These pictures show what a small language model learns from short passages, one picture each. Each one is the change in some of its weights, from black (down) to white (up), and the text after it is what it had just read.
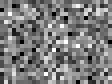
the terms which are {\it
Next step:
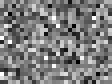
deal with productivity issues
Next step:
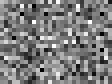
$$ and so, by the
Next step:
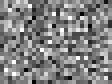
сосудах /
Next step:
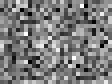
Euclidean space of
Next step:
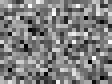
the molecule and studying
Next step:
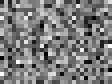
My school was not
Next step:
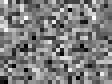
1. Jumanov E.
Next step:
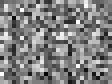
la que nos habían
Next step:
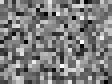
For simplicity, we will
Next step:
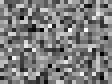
at the beginning of
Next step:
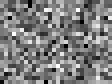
the group $T$. We say
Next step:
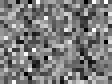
the one hand, by social
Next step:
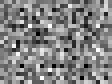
our design using EDA
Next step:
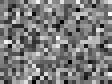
laws with square
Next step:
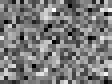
utility functions. The case of
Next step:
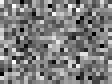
discrete trajectory defined by
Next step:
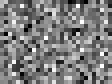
different dependence structures, we
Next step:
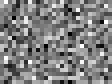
graph parameters are partition functions of
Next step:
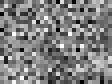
theory is cumbersome,
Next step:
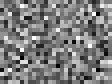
as follows \begin{align}
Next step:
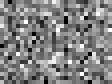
the oil extract is
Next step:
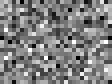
It is a strategic analysis process
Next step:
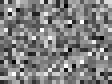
various causes. (3)
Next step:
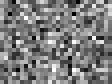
resulting configuration must be
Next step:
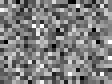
+ U^{prod}$, where
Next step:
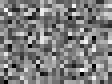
the work, will be signed
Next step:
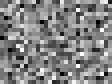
Relevant Task
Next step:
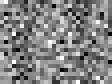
na história da educação
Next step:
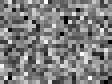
was the golden standard,
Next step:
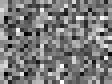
out through the stages of
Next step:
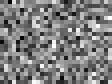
single farm to that of a
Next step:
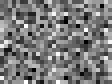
a curved analogon of
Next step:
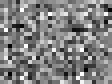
Scienc* 9.
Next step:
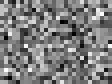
Group picture of
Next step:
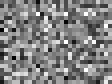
\frac{\sqrt n \bar
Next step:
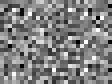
a few months
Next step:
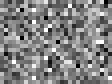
pour une meilleure
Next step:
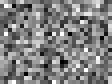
venissero loro
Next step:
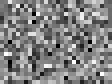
a nontrivial formal
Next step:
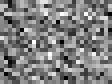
fit to resources,
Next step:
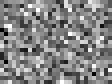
we restrict ourselves
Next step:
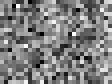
The L2 speaker of
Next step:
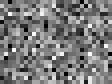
is a rational function with the
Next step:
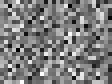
хил табиатли
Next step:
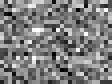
outside the accepted
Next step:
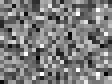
bir hikmat" nomli
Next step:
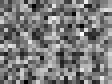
existence of at least one solution
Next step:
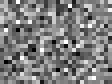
$\phi^4$ theory)
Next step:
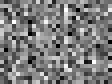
logical connectors,
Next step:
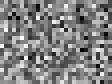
4. Editor 5.
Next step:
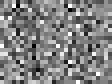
‘üç’ CC
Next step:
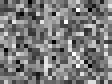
compact real interval. We denote by
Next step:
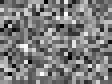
$4$ strands.
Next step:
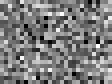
If $V$ is an
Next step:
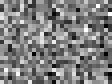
TEH KING,
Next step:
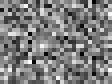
for the location of the
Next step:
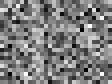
a valores abaixo
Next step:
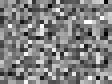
gereageerd met de
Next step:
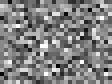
been collected for this study.
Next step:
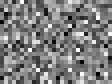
\nin \underline{{\em
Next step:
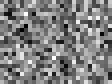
propia praxis
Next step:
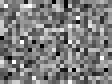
surroundings also added their
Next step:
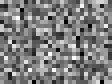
THE SHORT
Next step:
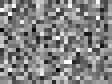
Porto - Rua das
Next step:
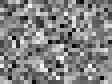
universal modeli mavjud
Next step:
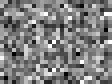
gestão de desastres
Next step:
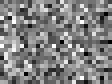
the usual notations.
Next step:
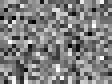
has enhanced service
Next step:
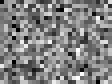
Duncan's Multiple
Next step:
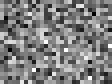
flair for music,
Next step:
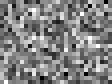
the multivariate
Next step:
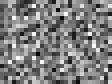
assume that $\lbrace
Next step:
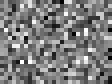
Relation Routing,
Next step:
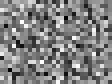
- Oladapo O,
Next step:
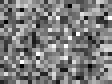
layer in order to make
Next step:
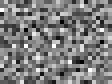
other links investigated in
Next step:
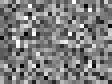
where the sellers got
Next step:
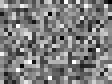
regardless of gender or
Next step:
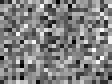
present on today's
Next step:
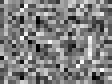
pertanyaan Sig
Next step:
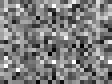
ou seja, é o
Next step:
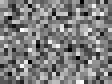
of $\twoseq$ satisfies
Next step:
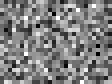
hám funksional
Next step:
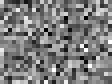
the critical energy release rate
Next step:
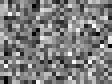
were used 171 from a
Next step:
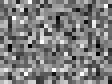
the Czech Republic
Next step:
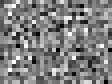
et étudiants; -
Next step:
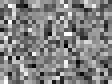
7. Ervianto,
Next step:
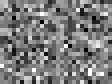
de mécanismes de
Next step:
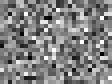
A(12)} For each of
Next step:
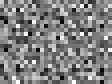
linear space of all bounded continuous functions
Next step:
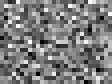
We want to estimate the probability
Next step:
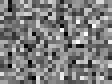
to come up with evaluation
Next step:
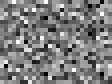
edge [color=blue]
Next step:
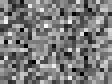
surface consists of two sets:
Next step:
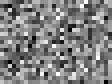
or amount of SMS
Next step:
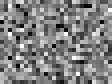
(Missane) em
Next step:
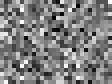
é dada por (1),
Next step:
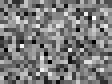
at pharmacologically determined
